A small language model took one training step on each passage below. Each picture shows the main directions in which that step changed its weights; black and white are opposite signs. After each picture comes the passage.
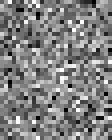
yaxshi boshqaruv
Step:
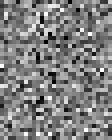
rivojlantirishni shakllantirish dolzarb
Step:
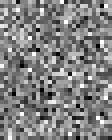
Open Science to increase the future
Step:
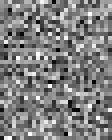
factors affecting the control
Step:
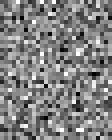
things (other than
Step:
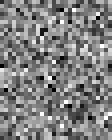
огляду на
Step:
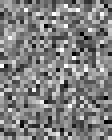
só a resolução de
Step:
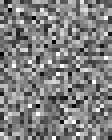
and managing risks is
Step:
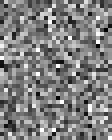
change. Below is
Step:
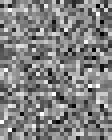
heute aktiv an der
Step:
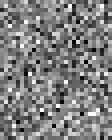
*Principles of
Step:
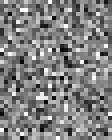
the spruce and
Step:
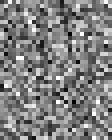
the project is to calculate
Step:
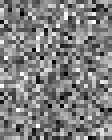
- 2) Formulation
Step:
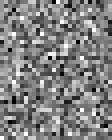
groundings of rail
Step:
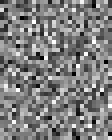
dosages (≥
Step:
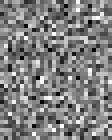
“I found myself
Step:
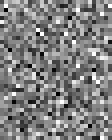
*The functional I' is
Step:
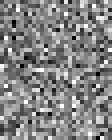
acestor monografii
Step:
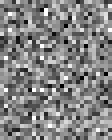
relax quickly and to
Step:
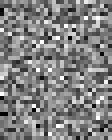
qo'llanilishi maqsadga
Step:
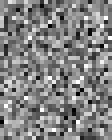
were launched until
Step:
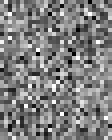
su inscripción a
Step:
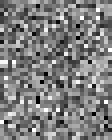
into their curriculum
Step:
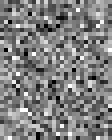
Відомо, що
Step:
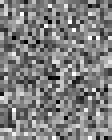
crystallised in
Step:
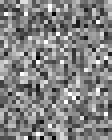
vaqning o'zida
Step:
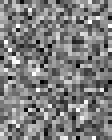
many cell shapes that
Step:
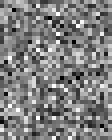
tarbiyaviy vazifasi;
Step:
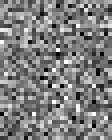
as well as with other chemical
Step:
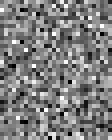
we do a ridge regression
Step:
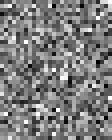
санкциям и
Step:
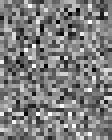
Among Pharmacy
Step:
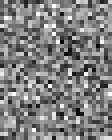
worked in their lives
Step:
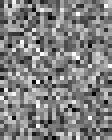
in jih skupaj
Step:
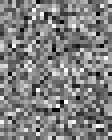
for insecticide
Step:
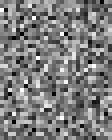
The handbook is meant
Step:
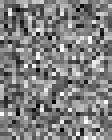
правильного отношения
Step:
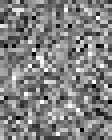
bo'lib, har bir
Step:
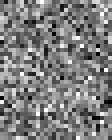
тадан 91 тага
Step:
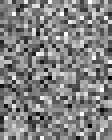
development of small business,
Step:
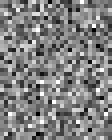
of transcriptionally active
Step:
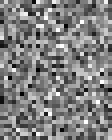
fertility and lower
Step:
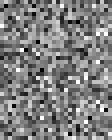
effect remains consistent across all
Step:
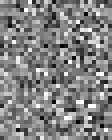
National Cultural Center
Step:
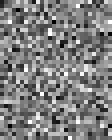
puedan transformarse en
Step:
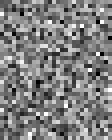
of the Minerva
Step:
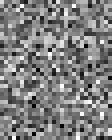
same time, a careful
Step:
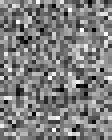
Element Accumulation
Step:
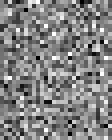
tili darslarida
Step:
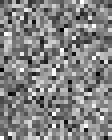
a system with impressive
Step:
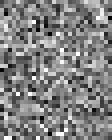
isyon shaklida emas,
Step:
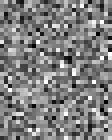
*The New England Journal
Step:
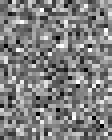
generated and utilized by
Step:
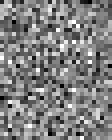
in 2009, widely known as
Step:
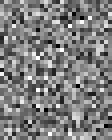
even Personal Interviews
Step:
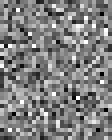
Case for Igbo
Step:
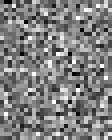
are characterized by rapid
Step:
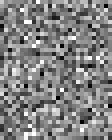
local point wise information is
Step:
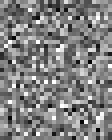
in 1 M HCl without
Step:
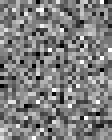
ҳамда хорижий
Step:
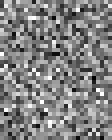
and e is the vector of
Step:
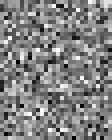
uninterruptible power
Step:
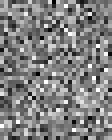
a one pixel
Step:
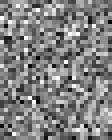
et concours. March
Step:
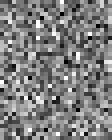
Second, in the
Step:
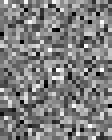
respect to strains,
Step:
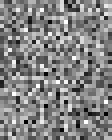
and the fit statistics for
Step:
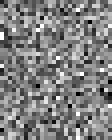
metabolizing capability do
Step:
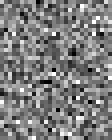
XIX”, para
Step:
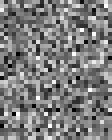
control variables could temper this statistical
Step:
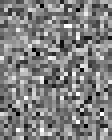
would be necessary to identify its
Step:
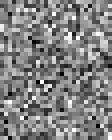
like inadequate
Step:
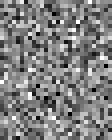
перевозок на
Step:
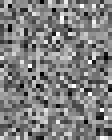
TV shows, or as
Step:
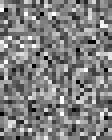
input errors,
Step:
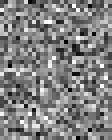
chorales, performed by
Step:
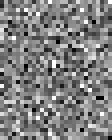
\lambda p_L =
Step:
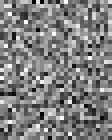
faol ishtiroki
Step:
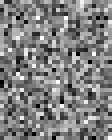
and see that some schools in
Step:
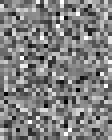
of both is characteristic for
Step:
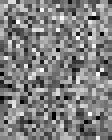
be used as a basis for
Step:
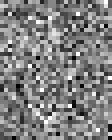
Enabling sound scientific
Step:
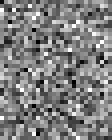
yang dicapai
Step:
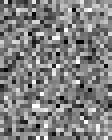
to a head" –
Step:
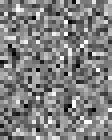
enable them to have a
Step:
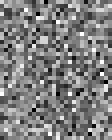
J. de A. e
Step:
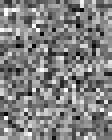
conciseness with substantial
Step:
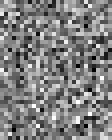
stress-strain behavior of
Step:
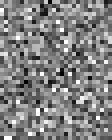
tried to highlight the
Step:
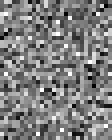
uma doença responsável
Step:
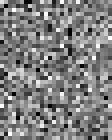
between oil mining and
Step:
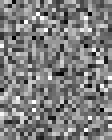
effective radius, increasing high
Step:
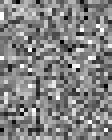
carne, queso,
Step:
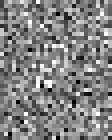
incorporates the unit within the
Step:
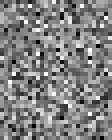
can help them feel more
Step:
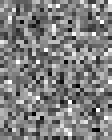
для окремих
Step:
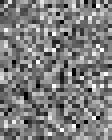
في العربية
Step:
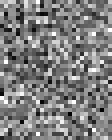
naturais já
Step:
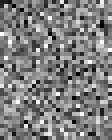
introduction, benefits,
